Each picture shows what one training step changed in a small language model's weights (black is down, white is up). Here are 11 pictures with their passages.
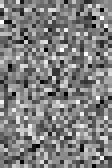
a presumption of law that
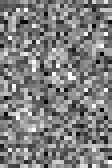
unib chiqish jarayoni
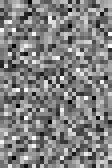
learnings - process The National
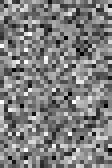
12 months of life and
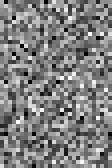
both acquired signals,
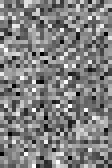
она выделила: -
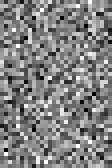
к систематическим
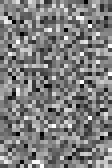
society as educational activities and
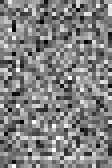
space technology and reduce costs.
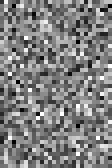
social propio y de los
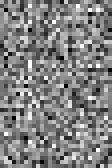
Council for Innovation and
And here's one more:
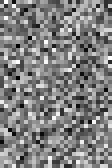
development and dissemination of
